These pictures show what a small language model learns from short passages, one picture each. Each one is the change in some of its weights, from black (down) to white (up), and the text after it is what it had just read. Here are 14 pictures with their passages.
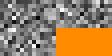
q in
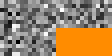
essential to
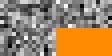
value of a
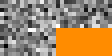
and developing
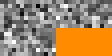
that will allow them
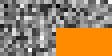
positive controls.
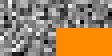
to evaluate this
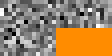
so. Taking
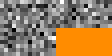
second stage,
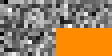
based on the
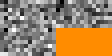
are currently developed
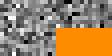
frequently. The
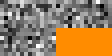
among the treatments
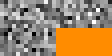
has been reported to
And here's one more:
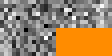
salud de
